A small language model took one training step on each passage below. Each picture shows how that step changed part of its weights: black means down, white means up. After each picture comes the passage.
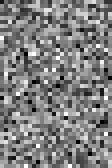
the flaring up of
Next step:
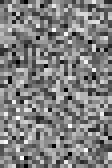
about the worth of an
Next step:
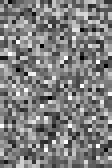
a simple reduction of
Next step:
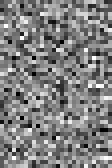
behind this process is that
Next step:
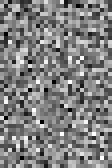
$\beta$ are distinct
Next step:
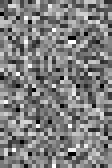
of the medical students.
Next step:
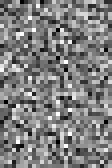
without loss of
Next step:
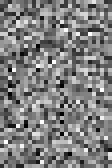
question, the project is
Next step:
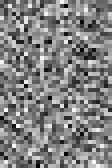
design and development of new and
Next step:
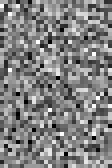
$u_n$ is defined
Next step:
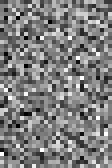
which, together with
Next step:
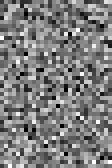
K_2$ depending on
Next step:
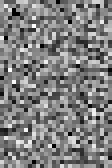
It is considered by experts
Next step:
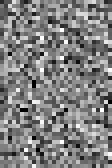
that $$\mathbf{R}
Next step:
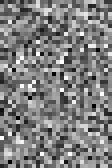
the indices of variables of
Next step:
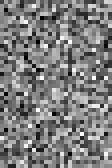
In some cases, return
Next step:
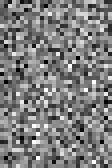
to be a certain
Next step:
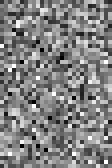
this literature overview with
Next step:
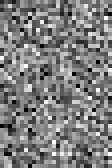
singular Yamabe
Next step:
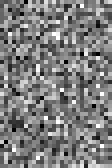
explanation and indication
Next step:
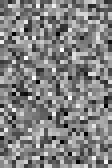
in the local directory,
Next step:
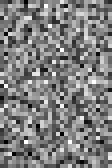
initial data. The stationary
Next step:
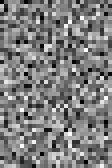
2 Script 3
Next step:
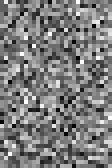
hidden Markov
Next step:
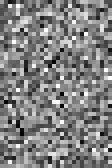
numerical flux
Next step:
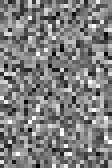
notions of human-centred
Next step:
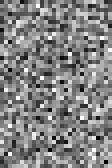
this number can also be computed
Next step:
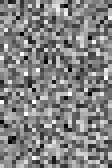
insufficient utilization of
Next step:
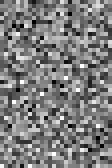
$k$-type order,
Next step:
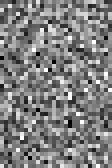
only if for any bounded sequence
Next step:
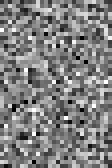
the route will consume
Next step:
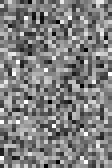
2.1 Details
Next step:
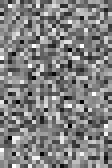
in science. It
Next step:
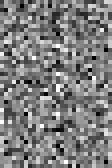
Chabauty method also
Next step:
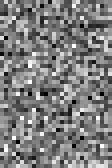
reaction mixture
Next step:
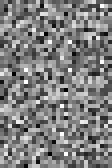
increase of complexity is not
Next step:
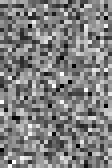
the Data Calibration
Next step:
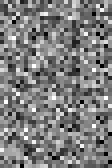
reduction but are focused
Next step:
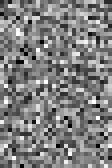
of total numbers, but
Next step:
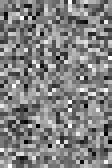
in the right hand side can
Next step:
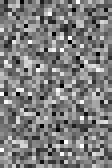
and let $\alpha^* : I
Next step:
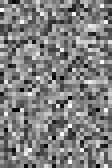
recrystallisation from
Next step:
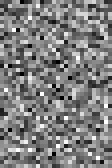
with common neural network
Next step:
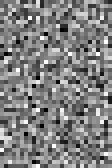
it seems to be
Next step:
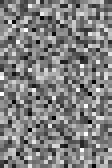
its own. The
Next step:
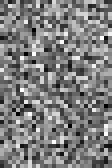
in smart homes
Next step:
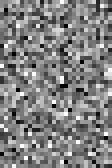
showing the Location of
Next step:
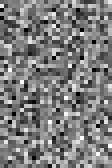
\lambdaB_{n +
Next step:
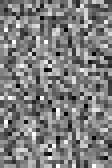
children had a
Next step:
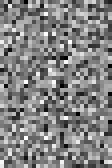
increasing continuous function and
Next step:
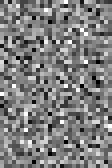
one-dimensional and $X$
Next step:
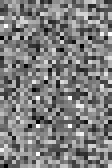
be the union of the
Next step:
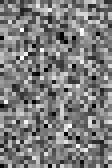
the research and writing of
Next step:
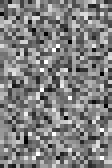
of individuals in
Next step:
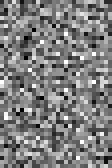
common for government
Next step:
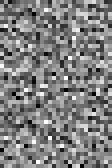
adequate time and
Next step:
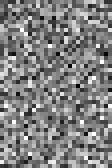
output can be gotten
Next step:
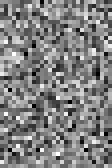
were categorized, then
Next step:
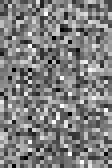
permeability of the coal
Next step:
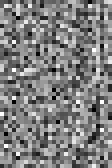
groups, \medskip \item
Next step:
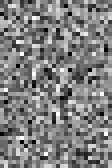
of John and
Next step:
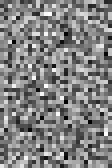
on climate records
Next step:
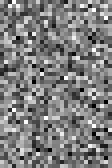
difference to the sector or
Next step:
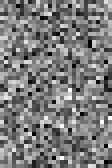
Probably as a result
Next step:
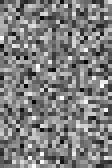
India 10. Central
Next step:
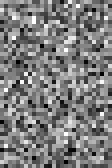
Mol Med.*
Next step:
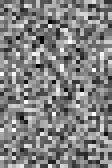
as well as GHG
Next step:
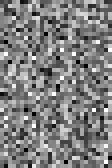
from the Dow Jones
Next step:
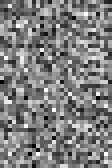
workflows for the case
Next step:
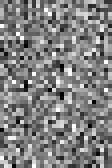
following statement generalizing
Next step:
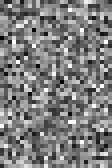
program, user sees
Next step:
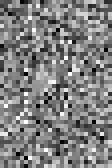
without the reduction to the
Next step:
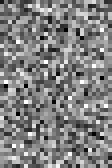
the above and $b$ be
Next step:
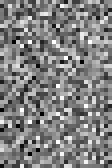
covariant identities were
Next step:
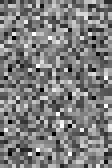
in the sense that the
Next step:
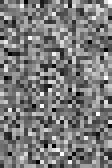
j \leq N) \quad
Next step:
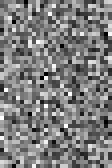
if \begin{itemize}
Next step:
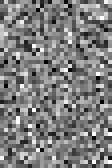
kilometers km
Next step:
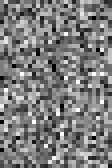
lines are needed;
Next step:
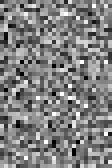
are a genuinely
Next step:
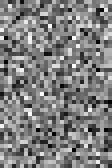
symbolic expressions
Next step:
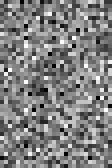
and minimize dosages
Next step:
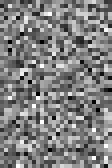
on track by seeking
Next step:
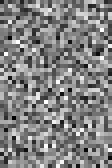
theory of dark matter
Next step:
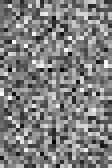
data that support the findings
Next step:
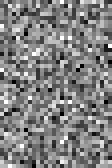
completed 39.7 out
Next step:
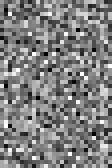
is created to do the multi
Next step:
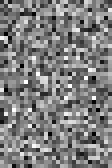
spectral mapping theorem
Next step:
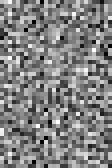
respectively. Artificial
